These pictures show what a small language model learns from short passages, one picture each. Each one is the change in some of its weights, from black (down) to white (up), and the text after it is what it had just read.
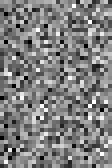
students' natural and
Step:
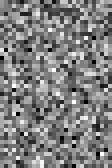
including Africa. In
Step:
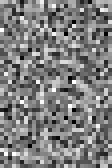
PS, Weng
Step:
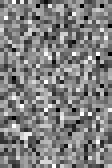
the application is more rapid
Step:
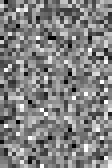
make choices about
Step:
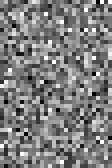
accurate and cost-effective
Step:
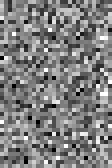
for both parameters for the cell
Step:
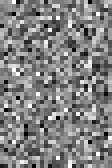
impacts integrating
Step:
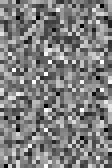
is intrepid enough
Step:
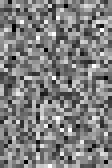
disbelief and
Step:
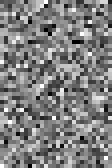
e apoio social R
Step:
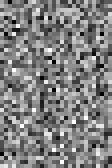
those major challenges included
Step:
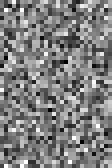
adaptation itself,
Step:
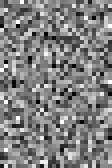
the museum needs
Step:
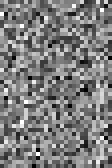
extent among which are poor
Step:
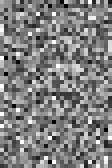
Figure 1: Striking a
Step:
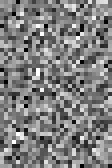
and the tactics across these
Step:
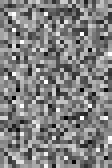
architectures [9].
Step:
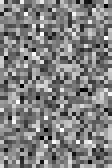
girls in science
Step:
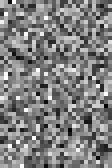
versions used by other
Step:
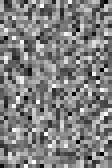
dedicated to data management
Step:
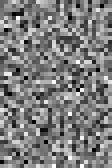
wealth and diversity of
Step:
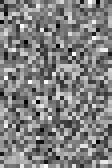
two processes that mainly characterise
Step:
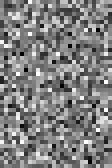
data generated by industry
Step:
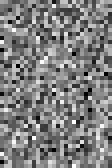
with any of the provisions
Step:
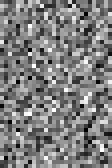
rate of response.
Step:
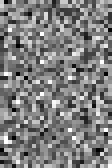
center, both technical and
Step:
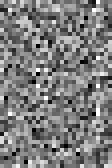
that are affecting the
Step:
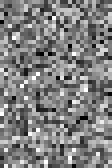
of environmental standards in the
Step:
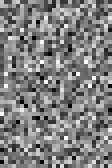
period, the materialization of
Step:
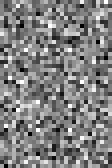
This research explores how social
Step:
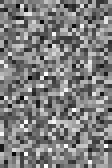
of tissue parts),
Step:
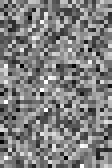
knowledge of, the vowel
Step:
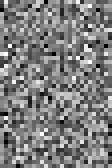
decision; career and
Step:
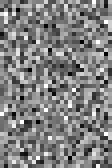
automotive industry's
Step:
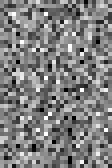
architecture [74].
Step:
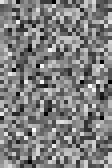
have been collected from several
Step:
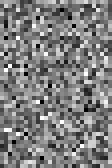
vegetables and spices
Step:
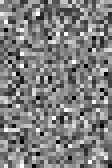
they migrated to a new
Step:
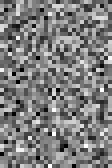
tower of 17 m
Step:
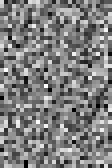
present in 60% of the
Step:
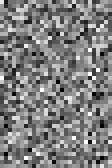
source, which is achieved
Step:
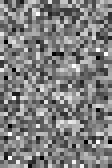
such environments, but their
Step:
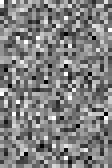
S5. Distribution of
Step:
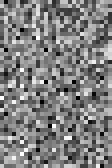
insists on maintaining a
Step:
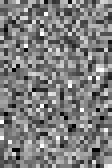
network density, speed and
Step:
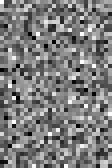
Education, University of
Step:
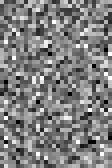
3rd International
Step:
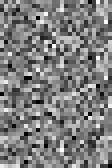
of this study was that the
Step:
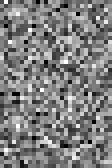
the FFT algorithm, as
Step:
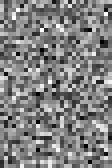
deviation σ , and
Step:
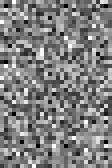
Tool (BET)
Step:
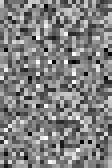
the influence of growth factors on
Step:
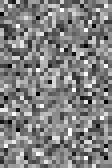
battery. It shows
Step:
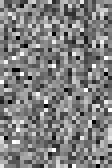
a benchmark model system
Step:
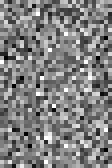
compared zones 1 and 2
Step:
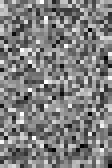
It is one of the most important
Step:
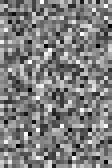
university students emerges as
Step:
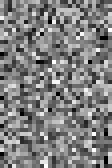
for Assessment of
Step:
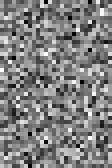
and social space are now
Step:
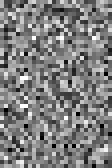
a quick response to
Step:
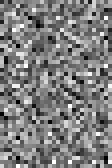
Man. As for team
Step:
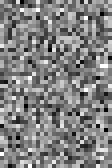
for investigating a criminal
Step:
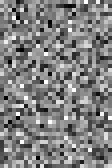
in standard guinea pig
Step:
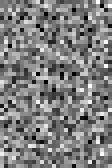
profile that is rather
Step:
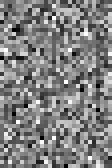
of four types remain the
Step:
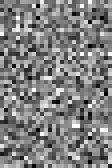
etc.). What is
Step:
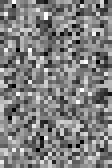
in an intertidal
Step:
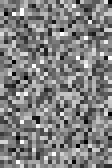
north or to Rose
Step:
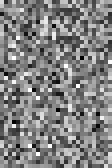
Similarly, the
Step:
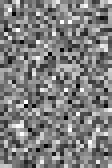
earthquake rates and
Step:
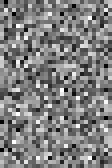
flood. After
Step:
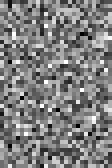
in BMC levels between
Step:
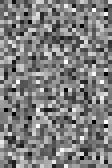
a few places,
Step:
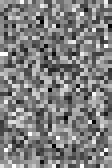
as a major deterrent.
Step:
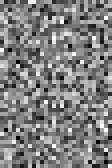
being 1-5 μ
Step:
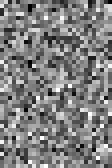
achieved by the removal
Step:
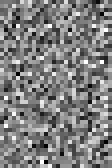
density profile ($d =
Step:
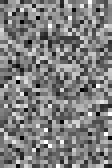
environment that does not meet
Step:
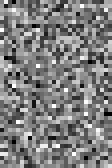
their own IT
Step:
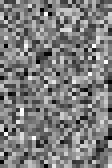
than 10% of one of the
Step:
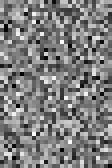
system down into its four
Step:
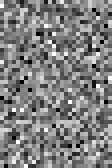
updated of an industrial
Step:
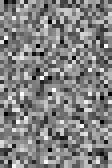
codes: 1. A
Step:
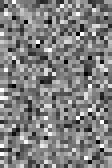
are odd and even.
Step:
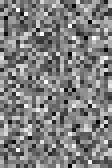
ni dha , pa
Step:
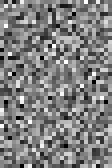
of putting a bell
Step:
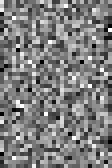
Conclusion The research presents
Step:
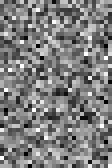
3 reveals that there is
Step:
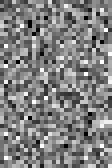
be repulsive and
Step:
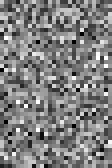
to visit virtual
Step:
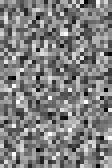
reducing corruption is
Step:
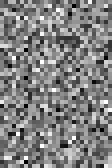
and Distraction and
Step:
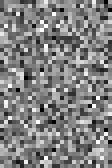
It's about situating
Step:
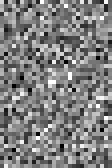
frees Amir of
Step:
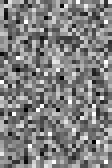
processes (through the selection
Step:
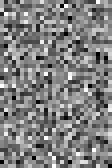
two-thirds of
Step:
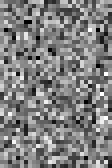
was caused by the
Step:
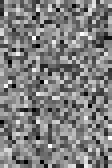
in Figure 6. NMT
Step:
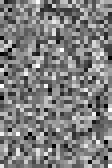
about 60% (Figure
